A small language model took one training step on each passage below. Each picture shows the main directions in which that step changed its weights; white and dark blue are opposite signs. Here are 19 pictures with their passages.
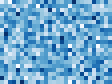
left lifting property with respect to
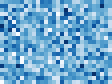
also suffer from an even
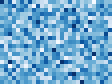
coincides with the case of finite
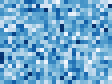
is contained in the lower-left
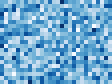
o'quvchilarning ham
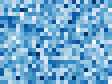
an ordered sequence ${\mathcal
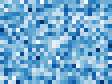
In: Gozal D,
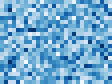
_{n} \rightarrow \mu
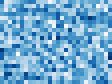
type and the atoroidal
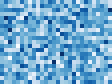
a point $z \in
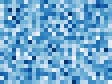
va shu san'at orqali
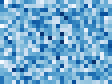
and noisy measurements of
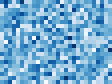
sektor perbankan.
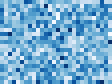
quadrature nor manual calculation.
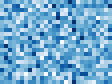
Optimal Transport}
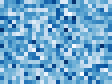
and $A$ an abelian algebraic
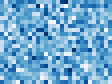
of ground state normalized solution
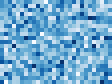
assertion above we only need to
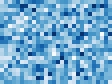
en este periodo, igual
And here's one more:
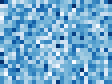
jurisprudência de
